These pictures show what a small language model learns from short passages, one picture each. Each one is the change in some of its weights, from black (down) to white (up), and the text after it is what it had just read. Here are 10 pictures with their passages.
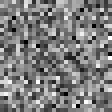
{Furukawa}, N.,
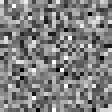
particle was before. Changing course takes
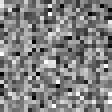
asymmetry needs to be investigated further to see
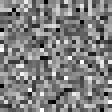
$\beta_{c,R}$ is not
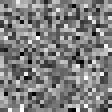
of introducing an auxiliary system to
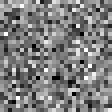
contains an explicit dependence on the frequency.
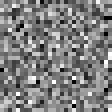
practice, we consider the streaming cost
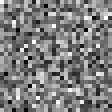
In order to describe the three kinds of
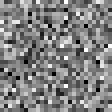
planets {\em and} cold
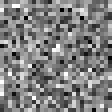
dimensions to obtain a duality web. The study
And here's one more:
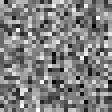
nontrivial torsion components following formulas
